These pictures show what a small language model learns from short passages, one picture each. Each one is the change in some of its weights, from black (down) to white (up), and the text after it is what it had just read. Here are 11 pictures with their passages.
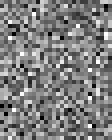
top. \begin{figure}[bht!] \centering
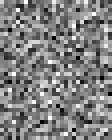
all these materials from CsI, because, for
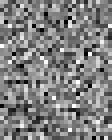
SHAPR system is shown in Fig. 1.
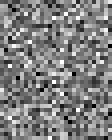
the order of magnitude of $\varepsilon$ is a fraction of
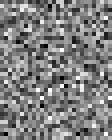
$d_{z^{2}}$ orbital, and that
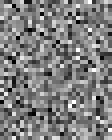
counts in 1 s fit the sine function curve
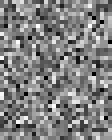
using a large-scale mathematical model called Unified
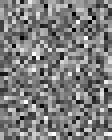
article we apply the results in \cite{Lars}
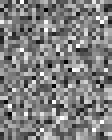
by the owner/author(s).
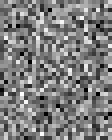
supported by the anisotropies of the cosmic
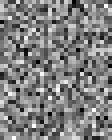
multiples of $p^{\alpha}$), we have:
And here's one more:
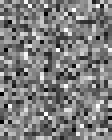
of the IR field. We note that the meaning of
